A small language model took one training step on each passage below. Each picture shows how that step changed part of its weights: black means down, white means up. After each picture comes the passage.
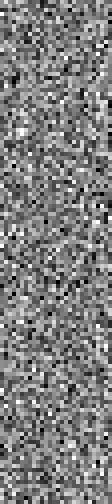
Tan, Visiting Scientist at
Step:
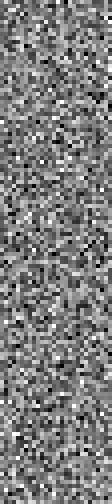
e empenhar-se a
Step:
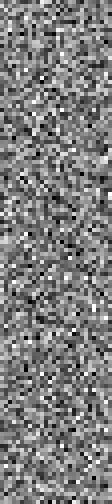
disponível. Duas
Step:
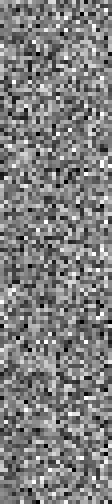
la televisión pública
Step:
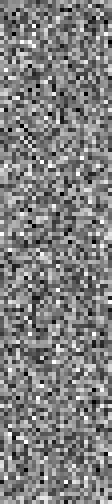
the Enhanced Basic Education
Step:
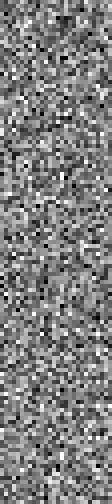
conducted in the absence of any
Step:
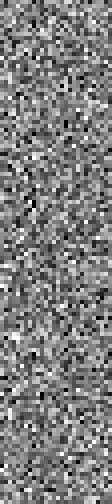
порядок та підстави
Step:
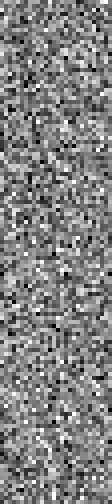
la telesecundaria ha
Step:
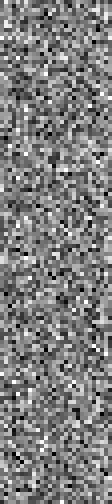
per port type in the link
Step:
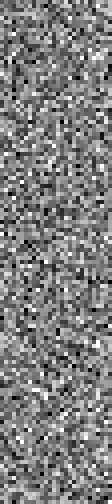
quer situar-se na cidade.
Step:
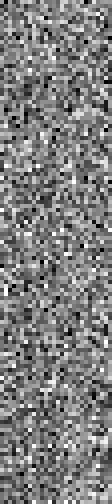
o não atender ao intuito a
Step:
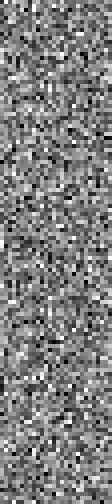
37°C, outer fibers may
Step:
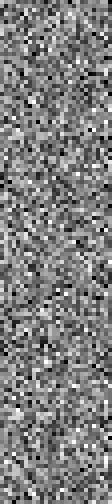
to be identified as being at an increased
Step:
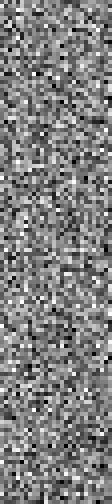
overseas, the Japanese production
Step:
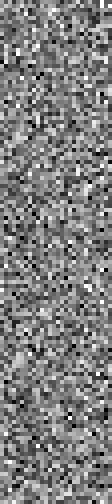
Informed Consent Statement:
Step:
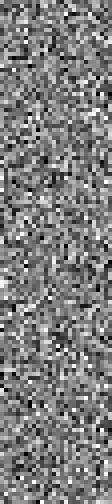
problems and obstacles to tourism
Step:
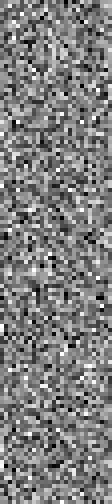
(1) variable nodes are
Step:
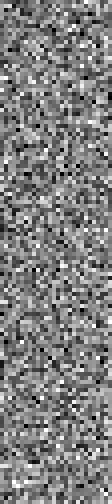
ma‘lumotlarni yuqori
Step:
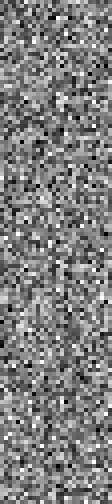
spiritual aspects of the
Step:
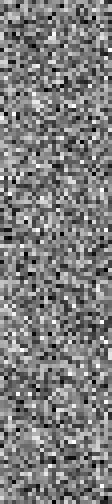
utilizând o cultură a
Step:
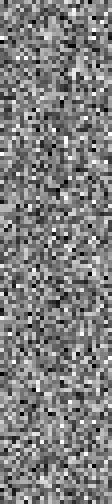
минг тоннадан ортиқ
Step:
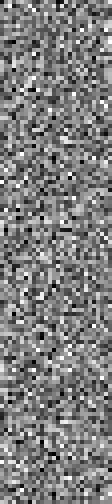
avós, desemprego,
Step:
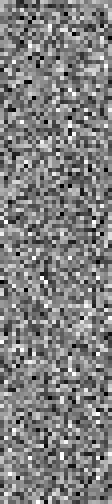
some of the subjective scoring
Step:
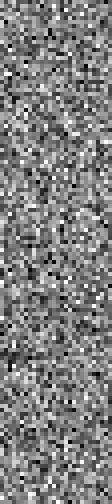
kaçırdığını ve
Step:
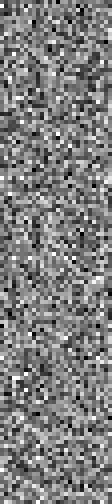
the Skill Performance and Some
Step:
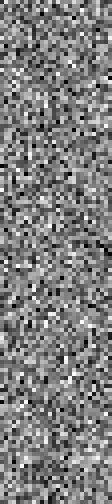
in the long term. In addition,
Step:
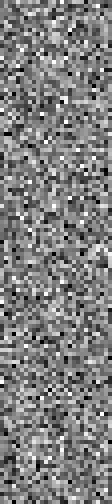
SamDU nashriyoti,
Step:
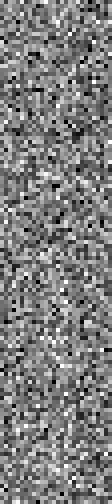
orqali bolalarda estetik
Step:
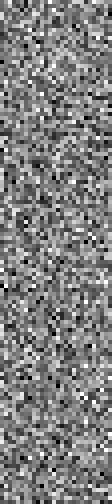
*Catalogo della Galleria
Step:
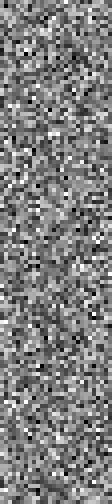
гўштини ҳар
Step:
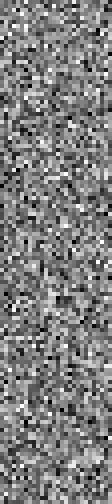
our custody. We see large
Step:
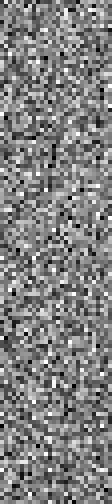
base. Les éleveurs ont
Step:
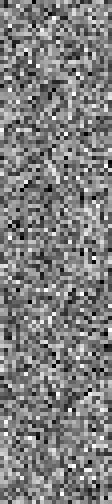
снижение среднего
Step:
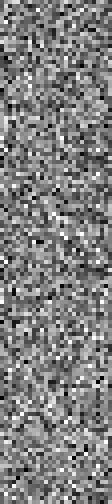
papel personal. Ayer di un
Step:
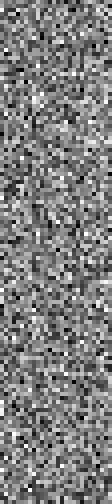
Magnesium Chlorate
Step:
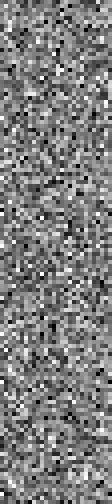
nascida em São Paulo,
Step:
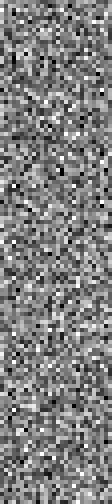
of PR curve for proposed method
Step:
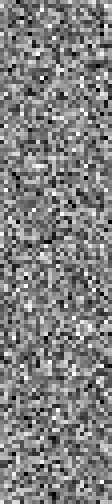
promissor nas ações de
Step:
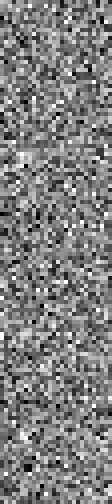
processus est de préparer le travail
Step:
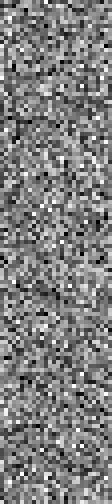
psixologik va tarbiyaviy
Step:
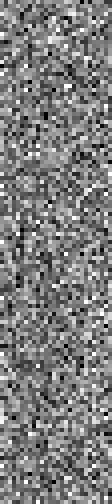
деб қаралган.
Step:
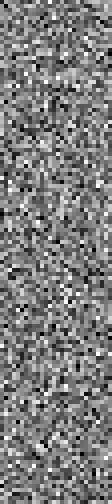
experience along with some design considerations and
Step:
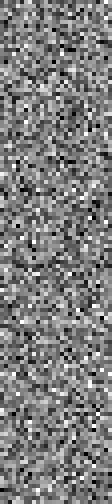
олиш тизимлари. Sportda
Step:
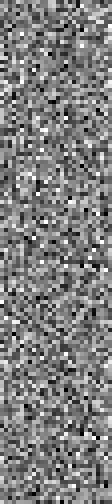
Tamsulosin dispensation
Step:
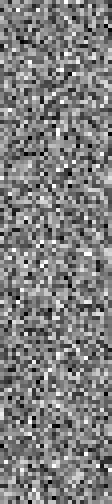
which consumed 3,358 kWh per
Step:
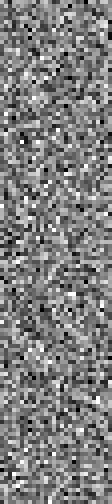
Ichneumonidae as a case
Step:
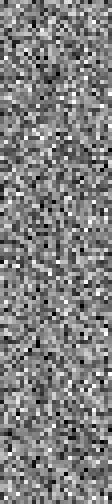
подчиненного предикативного
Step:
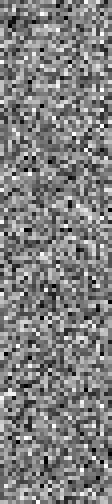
mentais, constituídos por
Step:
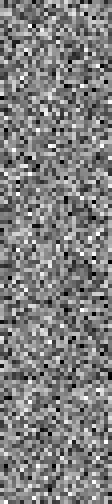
напрямую зависит
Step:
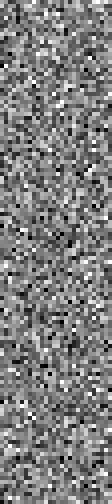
shakl. Аннотация. В
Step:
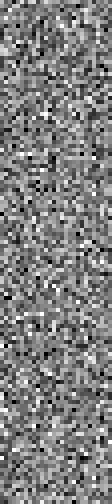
segregação. Há duas razões
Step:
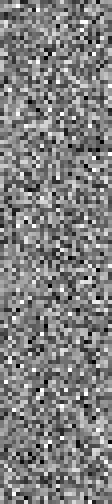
development of the material and technical base of
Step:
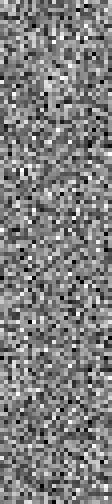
mit Gehacktem. Reservation und
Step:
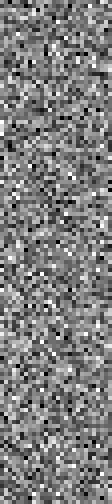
Prebiotics, which are a specific
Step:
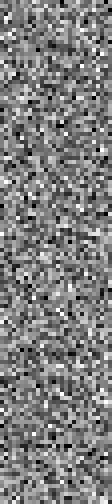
ciencias de salud – Doctorado
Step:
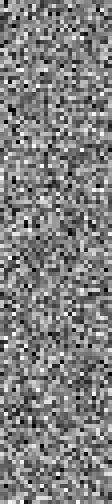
oferece subsídios para a
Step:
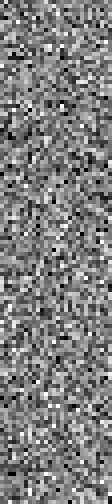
„kurdischen Sache“
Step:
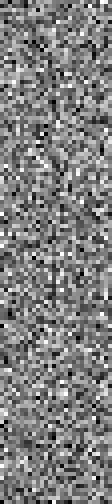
tumbas de tiro. Parte de
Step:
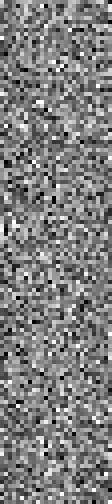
van het voor eerst gaan
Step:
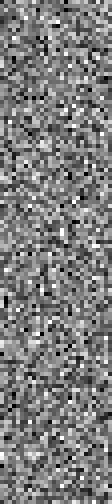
manifestation and 112 out of 134
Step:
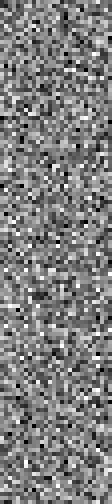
is in the Forest of Arden where there are no
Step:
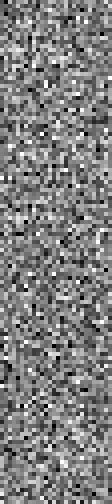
tajribasida "yashil"
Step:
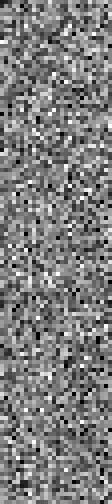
исследовании был
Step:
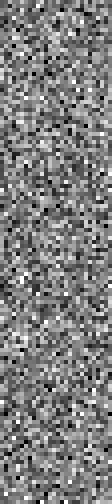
and 3) information and communication technology
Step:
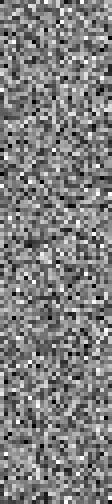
fruits of *P. americana*
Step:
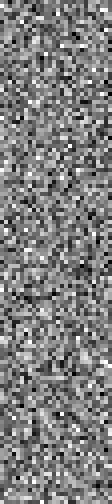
submedial row of four
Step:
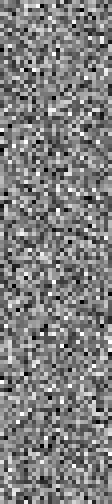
phase of the Excellence
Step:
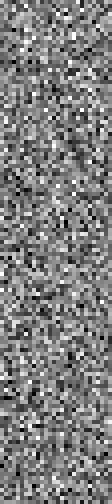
etilgan hajmlarda va zarur
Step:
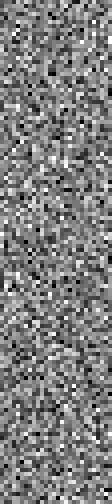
1 I don't directly work with data
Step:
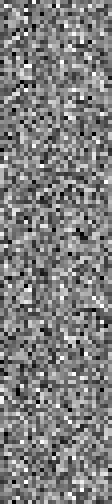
from historical injustices, as
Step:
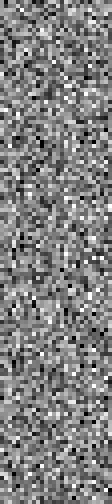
чунки у узлуксиз
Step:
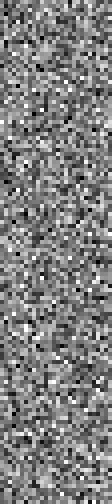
the development of the country's economy and
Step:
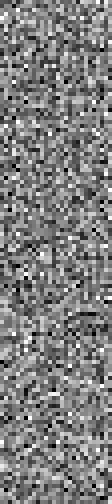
incluir, ouvir, respeitar
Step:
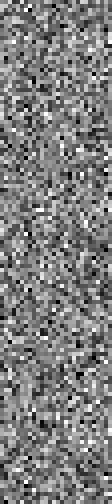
результаты обеих
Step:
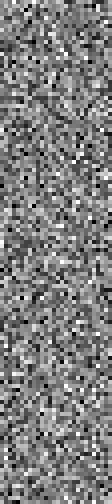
3 MW windmills (Figure 8).
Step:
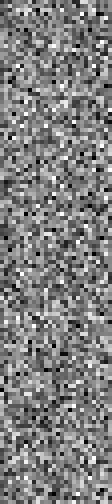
“martyr syndrome”
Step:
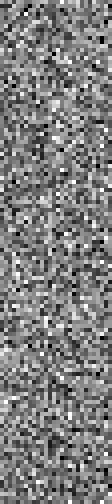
vascular-like channel.
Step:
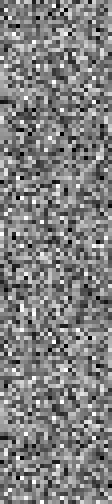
of a short part of a
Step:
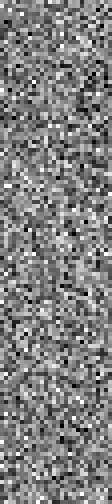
responden secara keseluruhan
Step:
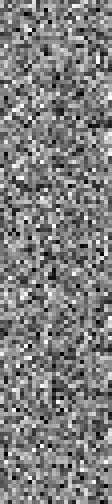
high prevalence of thalassemia. A
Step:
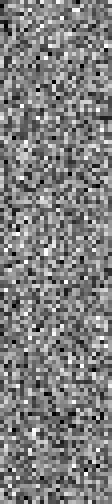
research by Ukrainian scientists
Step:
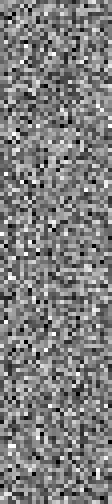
Recent Learning Experience This
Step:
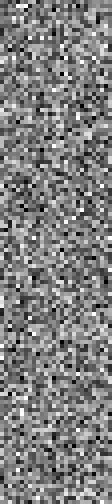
Osmo 3 Managed by
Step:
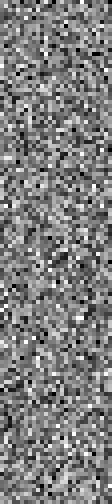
There was no historical account that
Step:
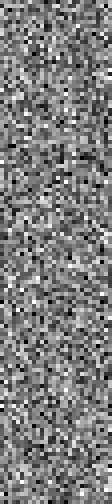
topics include, but are not
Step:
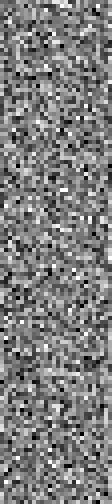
sensor AMSU-A dan MHS
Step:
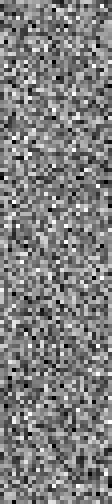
Army of the Czech Republic.
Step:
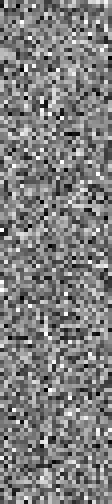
anatomical capacity to be colonized
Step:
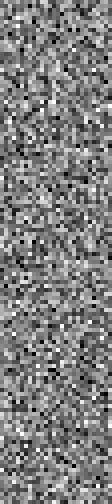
was adjusted to 0.2 (M).
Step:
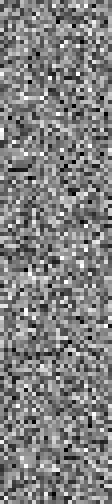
practices and culture 3. Develop
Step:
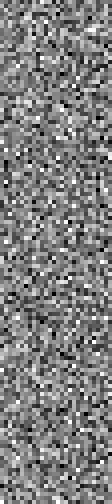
görürüz. Sonuçta
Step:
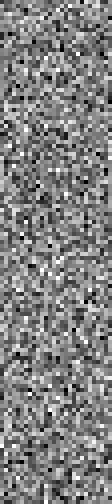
[Sa03]. These universities are
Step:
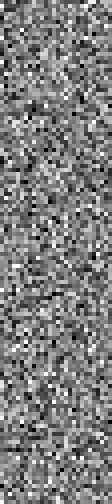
akımında üretilen
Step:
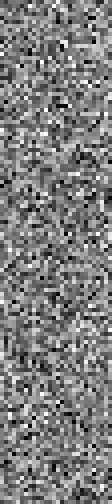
iron-based alloys, the
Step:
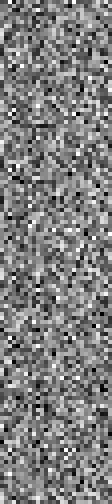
TILI VA O'QISH
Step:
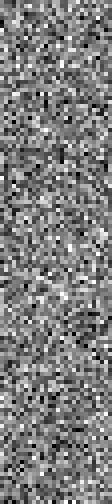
determination of saturation in water, oil,
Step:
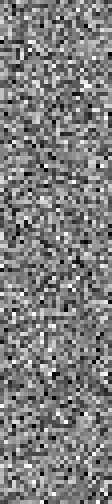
los ven los demás y, finalmente,
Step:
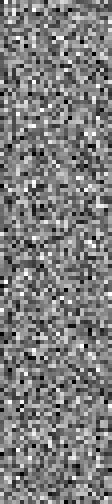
COX-2 inhibitors in
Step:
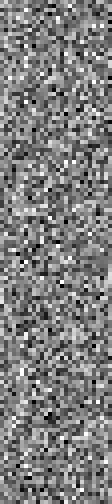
Nodoushan, 2015). What
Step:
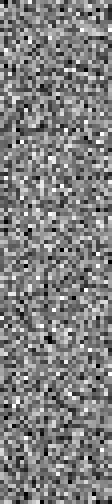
issue remains that government
